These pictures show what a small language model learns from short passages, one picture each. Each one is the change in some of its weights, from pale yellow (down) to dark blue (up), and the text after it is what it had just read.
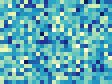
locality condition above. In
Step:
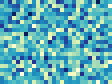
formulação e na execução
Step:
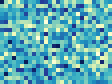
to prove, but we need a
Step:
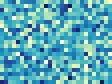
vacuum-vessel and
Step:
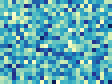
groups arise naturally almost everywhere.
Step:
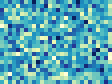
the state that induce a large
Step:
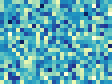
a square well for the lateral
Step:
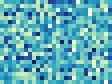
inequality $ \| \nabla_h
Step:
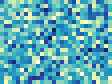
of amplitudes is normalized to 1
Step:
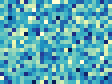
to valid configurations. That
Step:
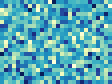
antara Filament
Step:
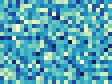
the analytic implicit solution to our
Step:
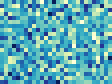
tinglab, keyin
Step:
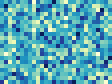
diversity of seagrass
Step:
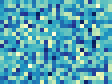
formalism of quantum field theory
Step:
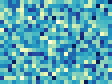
(MZL) was used
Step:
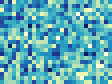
kuchayishi, iqtisodiy
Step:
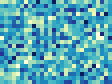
von Molekülen,
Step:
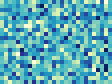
Umumiy maydoni
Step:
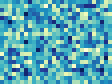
of knot and link complements in
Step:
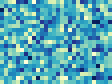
excitation modes: one flat mode
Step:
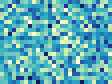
diameter of 5.2
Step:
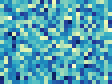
at FO in detail in
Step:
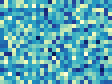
the composite surface integral in
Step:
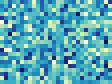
has 40 variables and its minor
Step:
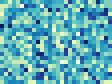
\end{equation} with boundary
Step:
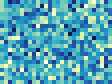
Specifically for various {\it
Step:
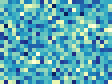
morphism $T: H_1
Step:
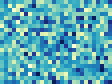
star products. Then in section
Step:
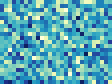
Society 5.0
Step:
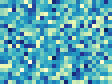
*The Lancet Global
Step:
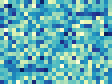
star in front of it after
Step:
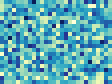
as the study of rigidity
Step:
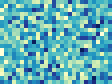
\subset \PP^r$
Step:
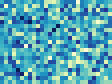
of $^{12}$C using precise
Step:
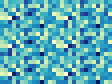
\ \ \ \ Set evidence
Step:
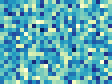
carried out an analysis of the
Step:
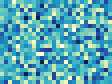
duality theorem are explained in the
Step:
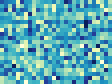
observasi tersebut dapat
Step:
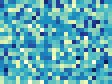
ambientales surgen contra
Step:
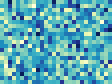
The minimum value was $1$,
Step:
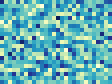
del entorno, lo que
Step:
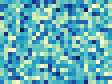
the jet-quenching
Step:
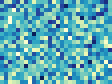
by the respective covariate
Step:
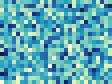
ilkedен gelen
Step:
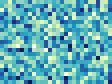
miqdorda vatman
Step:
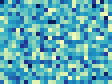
стране, сигурно
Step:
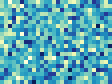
\caption{Convergence the error
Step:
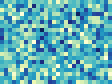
second nearest neighbour
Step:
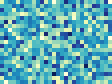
Theorem, we say that a
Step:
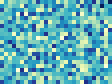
ale również
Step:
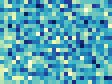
Reionization}. \newblock
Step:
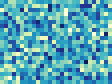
the simultaneous consideration of node
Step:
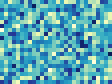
Petrakis confirment
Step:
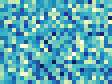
a resistance variation of the
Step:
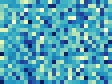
S., Santos N.,
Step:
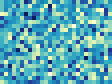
and the virtual learning environment,
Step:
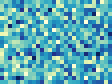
G M)$. The full answer
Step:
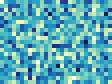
a počítali
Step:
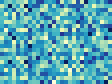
Rev. Sci. Inst.
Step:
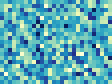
Schr\"odinger operators with
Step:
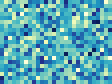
diagrams. These capture the combinatorial
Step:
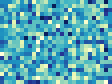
solids into the Jovian
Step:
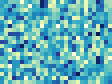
interval between the last two load values
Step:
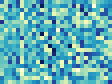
(b) show the vertical
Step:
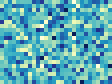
va boshqaruv instituti,
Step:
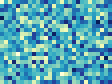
to the main test cases in
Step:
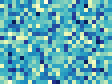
class solar flare}
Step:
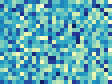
the Gronwall Lemma
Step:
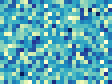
dan signifikan terhadap
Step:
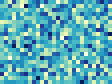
to other standards. On
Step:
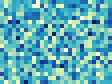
hand, $a \gamma M
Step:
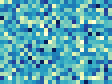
to control the accuracy of the
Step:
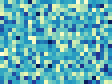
= Z \text{ and }
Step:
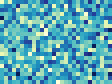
to simulate the dynamic process
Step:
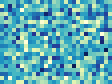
of the initial policy as already
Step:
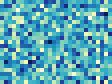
qaytishi. Biz
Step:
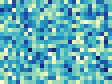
of the open shaded triangles
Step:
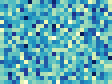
operators. Throughout the paper we
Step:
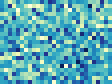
the O-D demand
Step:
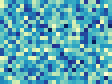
17 - 18). With the increase
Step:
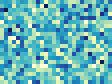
is a multigraph, then,
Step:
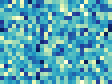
objects and associated twists were introduced
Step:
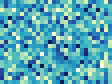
yaxshi fazilatlarini
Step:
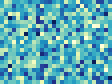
satisfying additional exactness properties.
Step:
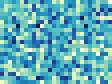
of the punctured unit
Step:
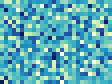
The demand for herbal
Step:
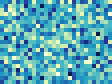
\acknowledgments We thank the
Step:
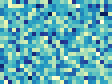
these subclasses, the corresponding
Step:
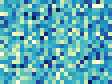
and cuprates. In
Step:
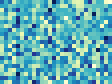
diag}(\mathbf{m})$. The
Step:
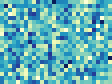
immediately gives, for the
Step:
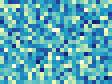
2$. Estimates across all
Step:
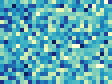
ini, umat diajak
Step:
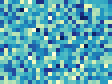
Pedagogik jamoani rivojlantirish va
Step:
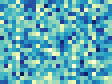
material (machos y
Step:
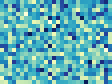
by extending the analysis of the
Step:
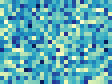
the usual bosonic operators \beq
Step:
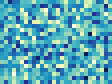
analysis of the JDOS.
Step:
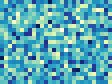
the effects due to currents
